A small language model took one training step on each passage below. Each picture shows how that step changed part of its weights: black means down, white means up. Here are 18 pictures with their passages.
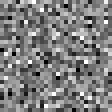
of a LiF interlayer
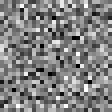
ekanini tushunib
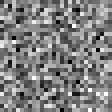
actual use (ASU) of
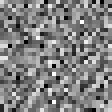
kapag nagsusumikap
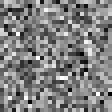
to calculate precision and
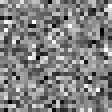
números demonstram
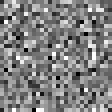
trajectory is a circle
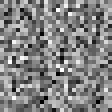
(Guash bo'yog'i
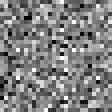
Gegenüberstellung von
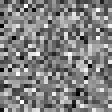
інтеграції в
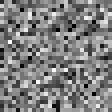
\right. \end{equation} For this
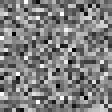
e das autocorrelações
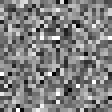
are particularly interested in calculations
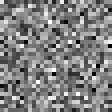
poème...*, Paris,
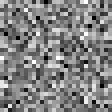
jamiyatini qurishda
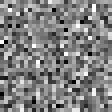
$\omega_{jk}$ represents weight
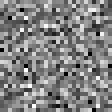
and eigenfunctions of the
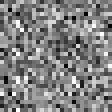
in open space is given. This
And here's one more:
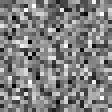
getirmiştir. Asya
